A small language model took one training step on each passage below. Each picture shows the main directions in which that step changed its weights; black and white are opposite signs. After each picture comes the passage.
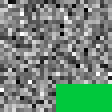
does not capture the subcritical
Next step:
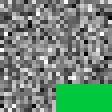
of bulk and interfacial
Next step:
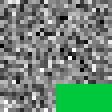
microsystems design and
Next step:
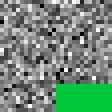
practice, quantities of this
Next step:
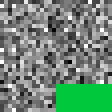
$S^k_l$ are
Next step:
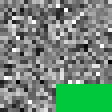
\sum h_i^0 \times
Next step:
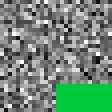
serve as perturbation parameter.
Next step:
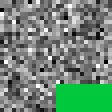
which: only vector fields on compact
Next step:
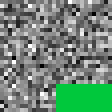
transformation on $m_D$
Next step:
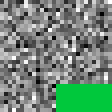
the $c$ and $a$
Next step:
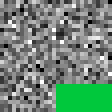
\end{equation} in terms of the
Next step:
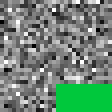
drawn in Section 4.
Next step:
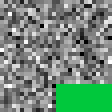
circularly polarized PL with
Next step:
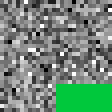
Its quantum correspondence id the
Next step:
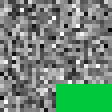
closed loop in the human
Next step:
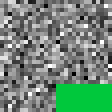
Padova, Italy
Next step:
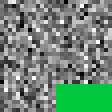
approach presented in this work is
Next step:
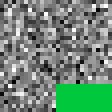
Vir, they discarded the
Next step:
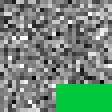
FC layers on the integrated
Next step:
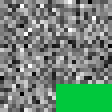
models were evaluated, among which the
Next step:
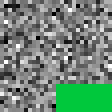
{center} \begin{tabular}{
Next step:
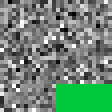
flux field. We have seen that the
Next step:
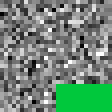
nonequilibrium phase transition
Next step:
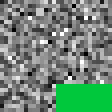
are constants ] Now
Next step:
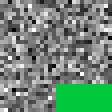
n \kBT)$, where
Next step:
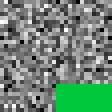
infeasible in an
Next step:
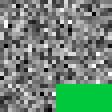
elementary charge. Before
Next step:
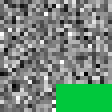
components are describe with the
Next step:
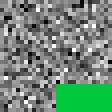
grid cell under consideration,
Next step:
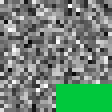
and is crucial for
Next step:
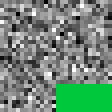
for the design of collider
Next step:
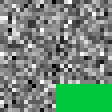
provides a range of predicted
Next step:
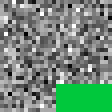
microservices provided by
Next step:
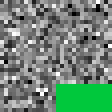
and rotations as discussed in
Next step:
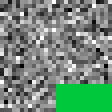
smaller than $t_{ev}$
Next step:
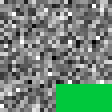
and Tom Westerhout for
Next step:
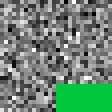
component, which is inconsistent
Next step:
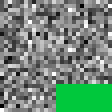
of obtained models, we employ
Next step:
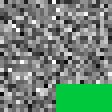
\address{Van der
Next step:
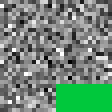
energy terms, the small net errors
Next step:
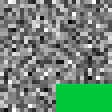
curves. This feature is in
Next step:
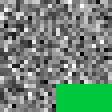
is revealed. In
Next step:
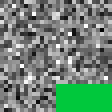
nature of total intensity
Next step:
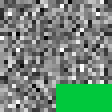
Ave., Chicago,
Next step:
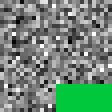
than direct linear amplification.
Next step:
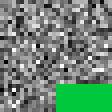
tidally filled, both in observations
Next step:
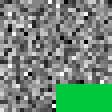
adversarial training on the
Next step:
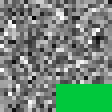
\alpha \Big(25 \alpha
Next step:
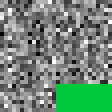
each incremental increase in energy density
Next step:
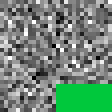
\forall m, \forall
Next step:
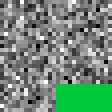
explain the presence of the
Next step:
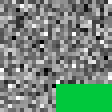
tests by adding further
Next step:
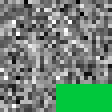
the known planets as a function
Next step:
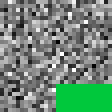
performance comparison. Specifically,
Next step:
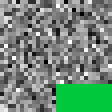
Tsekov Department of
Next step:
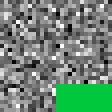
co-tunneling processes
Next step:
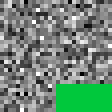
a necessary, but not
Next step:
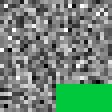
with a positive tone.
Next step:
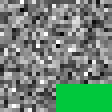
that galaxies are major
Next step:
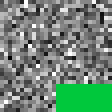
the i-th interface. Table
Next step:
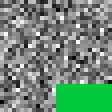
number of vortex pairs.
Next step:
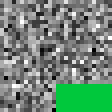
correction. To obtain the total mass density
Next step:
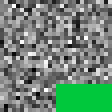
by ignoring the depth
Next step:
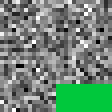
normal stars or galaxies)? Are there
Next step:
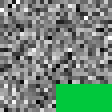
this assumption, the pericentre
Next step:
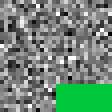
observations in two ways: the fraction
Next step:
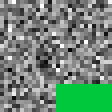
dynamic, multimodal set
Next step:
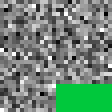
point $\beta^{(n)}$ and
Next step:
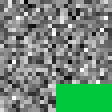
a given expansion, whether
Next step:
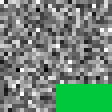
medium. The same is true
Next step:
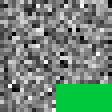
infinite system) with the
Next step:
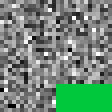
which are closely related to the
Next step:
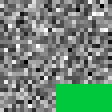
equation, and by defining the inverse
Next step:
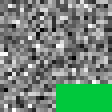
foregrounds, in the
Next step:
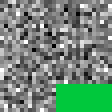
space--time. This is required in
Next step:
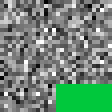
equivalent but, in general,
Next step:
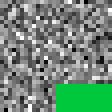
clouds, when the mean free
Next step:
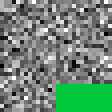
Ar (left) to pure
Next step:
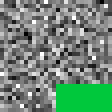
logarithmic term. The
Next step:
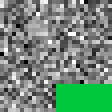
large enough integration intervals so
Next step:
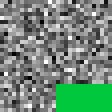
Jordan algebra of
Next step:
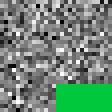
addition, entropic effects
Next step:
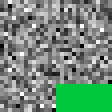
detected according to the value of
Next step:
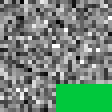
as their distribution of velocities
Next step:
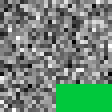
due to jets, which result in
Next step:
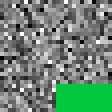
57 profiles and its associated
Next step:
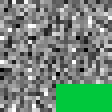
aim to sample many of the most
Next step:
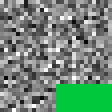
the inner ring and about the
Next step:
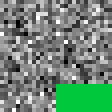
direct matrix analysis of the radiation
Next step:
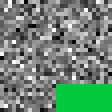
a higher empirical error than an
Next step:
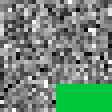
detail in Paper I).
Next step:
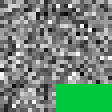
completely randomized assignment that
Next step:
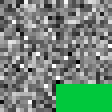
course the magnetic current associated to
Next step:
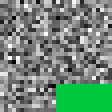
the QPC being effectively
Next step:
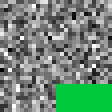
point-mass. Therefore, for
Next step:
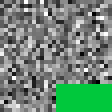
ratio \\ \midrule
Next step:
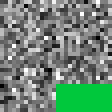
capillary blocks the
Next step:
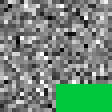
is thus uniformly continuous in
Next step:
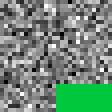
few seconds of placing
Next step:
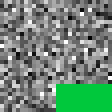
of porosity on the
